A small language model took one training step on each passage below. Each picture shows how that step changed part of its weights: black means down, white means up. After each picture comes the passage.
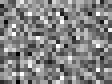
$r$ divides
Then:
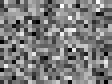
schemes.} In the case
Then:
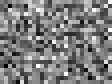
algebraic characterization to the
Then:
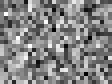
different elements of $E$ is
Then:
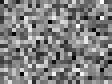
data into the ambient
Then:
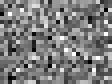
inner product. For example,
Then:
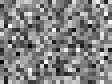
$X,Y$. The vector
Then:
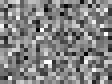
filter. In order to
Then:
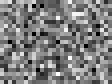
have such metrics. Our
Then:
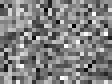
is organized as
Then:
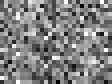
for convex regions for which
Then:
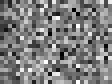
quadratic polynomials in
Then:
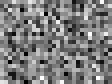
finding invariants.
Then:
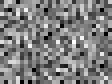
\qquad \qquad & \ \
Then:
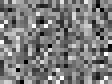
The best dominant is
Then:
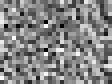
B$ be a holomorphic
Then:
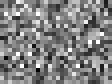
is obvious by cellular
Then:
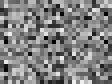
We are now ready to
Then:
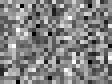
that $\hat{\lambda}_2
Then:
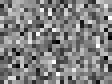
is the orthogonal projection from
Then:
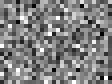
area fractions for the
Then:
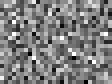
skip this section. Let
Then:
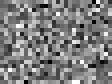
with a rate of more than
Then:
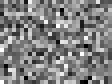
two points $x_1$
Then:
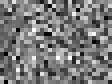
\newblock A systematic
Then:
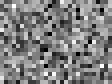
\to B$ as above,
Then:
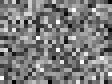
terms have the same restriction to
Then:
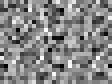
very good mapping,
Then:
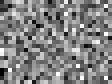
function $L_H$ if
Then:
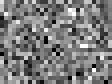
Tripathi \noindent
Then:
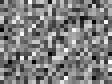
there is only one lattice
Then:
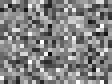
conjecture was verified
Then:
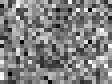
$\pi$ to the set
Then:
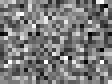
prove. \end{proof}
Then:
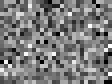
compute the integrands
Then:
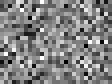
or, equivalently, on the
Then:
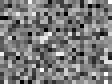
coefficients. These
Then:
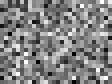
describe the universal
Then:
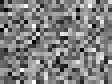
teste $w \in
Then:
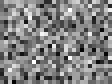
(QHT) of
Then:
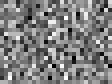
\infty$; \smallskip \
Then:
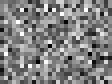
over $\mathbb{Q}$ with
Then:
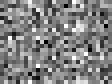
shape similarity metric on
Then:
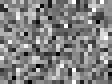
be done for primes
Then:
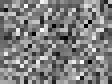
know the statement for all positive
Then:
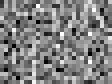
a lot of applications
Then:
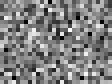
a priori : we
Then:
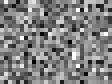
chains, see for
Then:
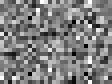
fact, by construction,
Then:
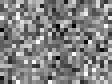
for the solution of certain
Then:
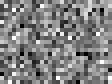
\alpha,\gamma)$ to the
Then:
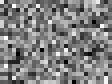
modern $n$-dimensional
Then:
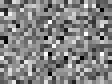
as is made clear through
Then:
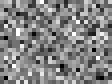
the solution to (19) exists
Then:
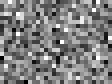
from above \begin{equation}
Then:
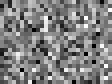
the two parameter GEM distribution
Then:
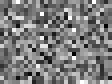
and eigenvalue solvers
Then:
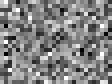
From (\ref{hd
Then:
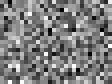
the flow behavior
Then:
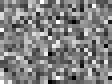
prove a relation between the
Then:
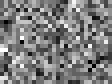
of $\O$ and corresponding
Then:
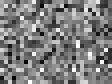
constrains phase
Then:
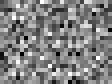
One can observe that
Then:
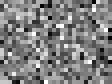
be independently used for different
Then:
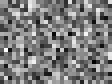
theory and the method of complex
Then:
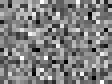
on failure mode under
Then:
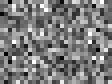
Moreover two families of
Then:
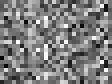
the form~\eqref{eq:
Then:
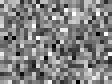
contains a collection of
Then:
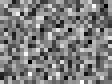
Caro, S.,
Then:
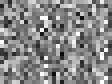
the main theorem will be a proof
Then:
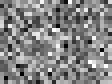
$S$ to a smooth
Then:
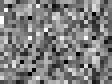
conducted using a set of
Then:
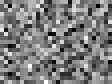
in a different manner.
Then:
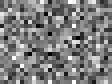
form of function to denote relations
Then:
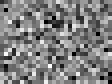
Casas and others
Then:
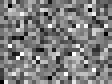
space-time is regarded
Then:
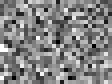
of $B$: it has
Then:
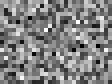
the differences in $\Delta
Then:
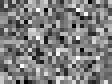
state; the value $y$
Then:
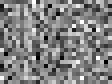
\begin{document} Number
